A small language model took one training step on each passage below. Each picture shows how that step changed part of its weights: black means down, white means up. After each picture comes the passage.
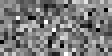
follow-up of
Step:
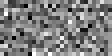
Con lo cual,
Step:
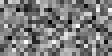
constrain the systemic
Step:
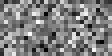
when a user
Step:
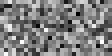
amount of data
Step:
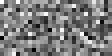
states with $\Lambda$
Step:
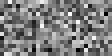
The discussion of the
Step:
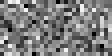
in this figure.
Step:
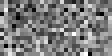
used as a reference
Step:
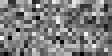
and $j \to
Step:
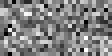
prior to the
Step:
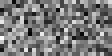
the supported phase,
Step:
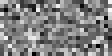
readily interpreted as
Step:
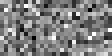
bottom stage
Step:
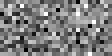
3+2 model
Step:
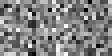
results of simulations are
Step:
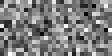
Одним из
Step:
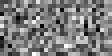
calibration alone
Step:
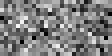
could dominate the
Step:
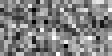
ground state (and any
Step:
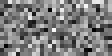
evidence of shell
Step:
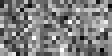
cut will be presented
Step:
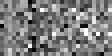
galaxies inferred
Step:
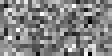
\infty$, and to
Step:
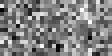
model an ideal ratio
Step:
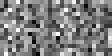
Research group and the
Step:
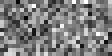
Scientific and
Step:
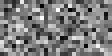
from becoming
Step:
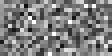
impacto da
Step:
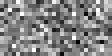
space--time with a
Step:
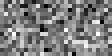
в связи
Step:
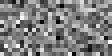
to circumvent
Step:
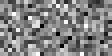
uchun bahsli
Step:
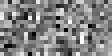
deployments, some
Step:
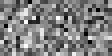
chiral symmetry,
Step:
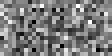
qual se verá uma
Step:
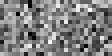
- Número
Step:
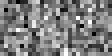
accelerated volume
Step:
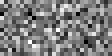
as a substitute for
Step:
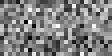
to the increased
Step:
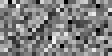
uchun predmetlarning
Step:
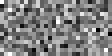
of these models can be
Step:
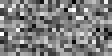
equation system is a
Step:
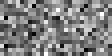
de conocimiento y
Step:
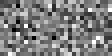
increases, as long
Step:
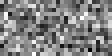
all times, any value
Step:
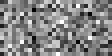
From above,
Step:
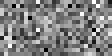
we show that such a
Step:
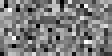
$\tau$ are
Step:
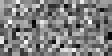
probabilistic population
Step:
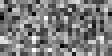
selected state.
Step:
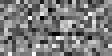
physical quantities for
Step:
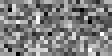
their strong support. This
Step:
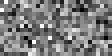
the product of two
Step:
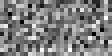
campaign} A
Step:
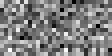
implementation, the
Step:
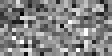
ularga xos
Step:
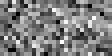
the Baxter equation
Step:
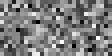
$i$ during each
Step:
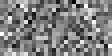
channels, as in
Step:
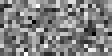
disease who
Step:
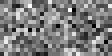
more complex than those
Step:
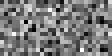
in the experiments
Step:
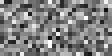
of movement of
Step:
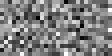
up spins, as
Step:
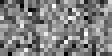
tecnología -
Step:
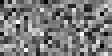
o público
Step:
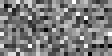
powerful approach for
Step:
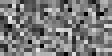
davomiyligi va
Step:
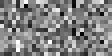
a dedicação
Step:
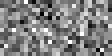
feu et de
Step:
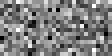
scalar product of
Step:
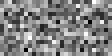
since the launch
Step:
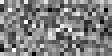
of the resolution occurs
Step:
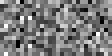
we are extending
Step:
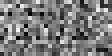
the convergence
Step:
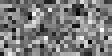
yielding often
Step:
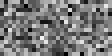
the respective simulations.
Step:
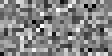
1/2 massless
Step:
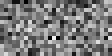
is composed of
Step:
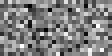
of mergers of
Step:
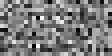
In addition, in
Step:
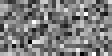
tarzda tashkil
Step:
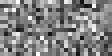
existing problems.
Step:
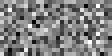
що внесення
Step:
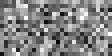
monahală a
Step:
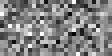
human-level performance
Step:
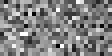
método é
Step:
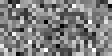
jet events. The
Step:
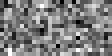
не разогреет
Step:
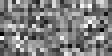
low densities,
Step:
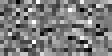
madaniyat bilan
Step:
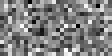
дел), а в
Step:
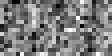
Education con el
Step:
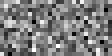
statistical characteristics
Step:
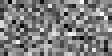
that as thick as
